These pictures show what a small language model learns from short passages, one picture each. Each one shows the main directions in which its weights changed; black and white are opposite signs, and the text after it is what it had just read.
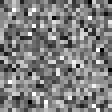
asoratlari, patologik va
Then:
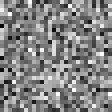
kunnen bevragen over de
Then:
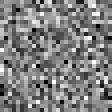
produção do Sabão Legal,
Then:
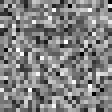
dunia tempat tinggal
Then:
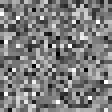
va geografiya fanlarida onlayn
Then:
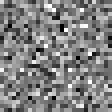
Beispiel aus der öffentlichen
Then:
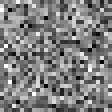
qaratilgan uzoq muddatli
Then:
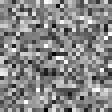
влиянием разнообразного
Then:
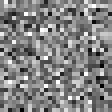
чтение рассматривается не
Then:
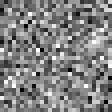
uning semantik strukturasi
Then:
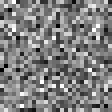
Sense HAT. Anche in
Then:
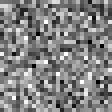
bo'yicha yuborish,
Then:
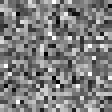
o‘l inchi“ ertagida
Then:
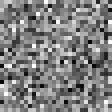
asrda Xorazmda
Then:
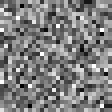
LGO, Almeida AEM,
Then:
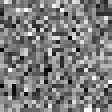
flora vaginal. A
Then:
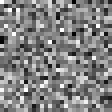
K., Christensen,
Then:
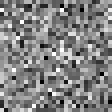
dalam pp 24/1997 dan peraturan
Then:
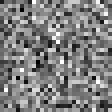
pre daňovú politiku na
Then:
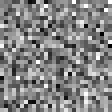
i s s e, G. —
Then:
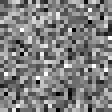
Рибалкін М.В.....
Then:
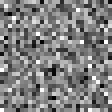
resurslari, qishloq
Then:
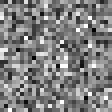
und ausgeschaltet werden, was eine
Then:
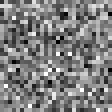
qilgan, milliy qahramon,
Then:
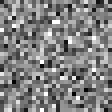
comprender y ser comprendido.
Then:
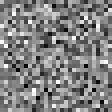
dengan memberikan pendampingan
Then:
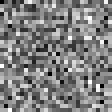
asosi hisoblanmish bilim,
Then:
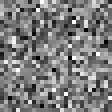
formulación de mejoras en el
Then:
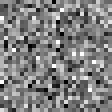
importante, siendo la universidad el
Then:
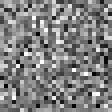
has undergone a transition from
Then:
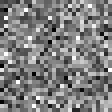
ohne dass die komplette
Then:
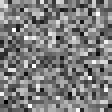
Modellinterpretation von Kleists
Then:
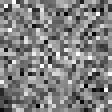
(2021). TARIX FANINI
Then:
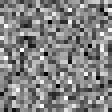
o depósito de um voto
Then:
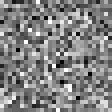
можна впевнено
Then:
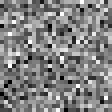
основывается на современных
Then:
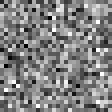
menjadi lebih transparan dengan
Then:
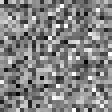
від вибору інформації до
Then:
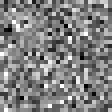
образования и квалификацией,
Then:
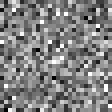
Lago de Maracaibo,
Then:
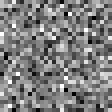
cuestiona si con la mera
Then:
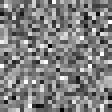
qayta ishlash, mantiqiy
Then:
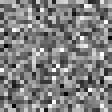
Kalit so'zlar:
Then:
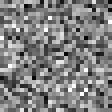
microg/dL in US
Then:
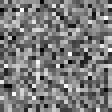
afetaria o “curso
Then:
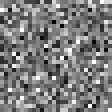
destacando aqueles que são mais
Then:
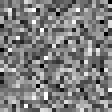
preeclampsia. *J
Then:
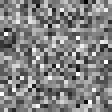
перепадами высот до 5
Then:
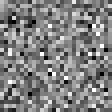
заболеваний щитовидной
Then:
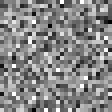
ставки (дисконтная
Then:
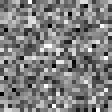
Америки) з огляду
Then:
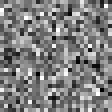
va lingvostatistik
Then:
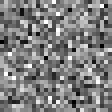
o'ynaydi. Biroq,
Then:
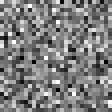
and the importance of the family in
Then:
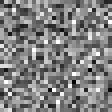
banderas y enseñas
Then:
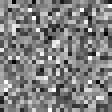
Memasuki era pasar
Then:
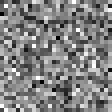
asari yangi bo'lishi
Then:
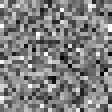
quyidagicha hosil qilish
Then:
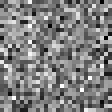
в атмосфері.
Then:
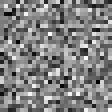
m -95 dBm Buruk
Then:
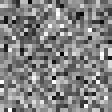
УжНУ, за допомогою
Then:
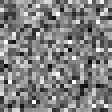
Neugeborenen ins Zentrum
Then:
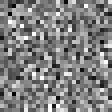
närvarande grundämnen
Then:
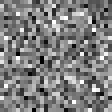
barqaror tus berish, shu
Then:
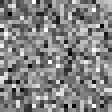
e diminuição dos níveis
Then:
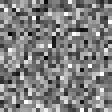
jarayonida o'quvchilarning tanqidiy
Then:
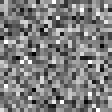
o'z navbatida,
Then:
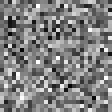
quando direitos humanos básicos –
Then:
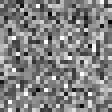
yo'naltirilgan va nazorat
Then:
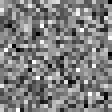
o objetivo geral é verificar a
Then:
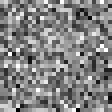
tahlil kafedrası
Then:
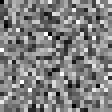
na entrevista. À Comissão
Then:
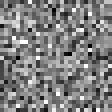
имуществу. Об этом
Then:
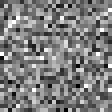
на инкассо или приняты на
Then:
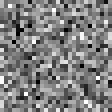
эришгунга қадар бўлган
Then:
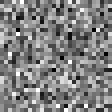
tahlil qilish asosida maqolada
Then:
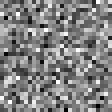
história ser contada por uma
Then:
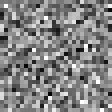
sabablarga ko'ra uni
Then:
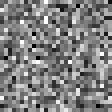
bilan o'ziga xos tarzda
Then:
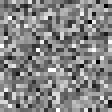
інвестиції як критично
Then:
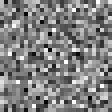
para se concentrar em casos que
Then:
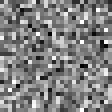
kishiga yetgan. Ayni
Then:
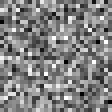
dos membros inferiores direito e
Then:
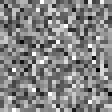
se enfoca en el estudio de
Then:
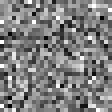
técnicos, lo que permite la
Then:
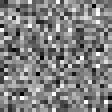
книгу. Вона відродиться
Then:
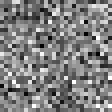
(lex specialis derogate lex
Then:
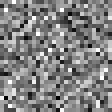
не принадлежу себе».
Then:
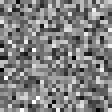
de DTUIF. Isso se
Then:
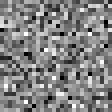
• **XVIII asr
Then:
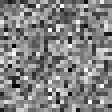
ўтказиб келинаётган
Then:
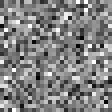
гінекології імені
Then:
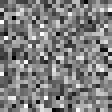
language). *International Journal of
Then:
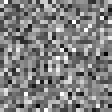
1966. - Environmental
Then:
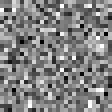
mutasi. Jenis penelitian ini
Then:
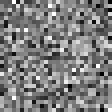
uz apstiprināto
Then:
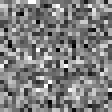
la pérdida de habilidades de
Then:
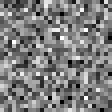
bersih dan sehat, maka
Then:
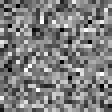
- ✓ Baholash jarayonini
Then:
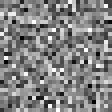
sykkel, reflekser
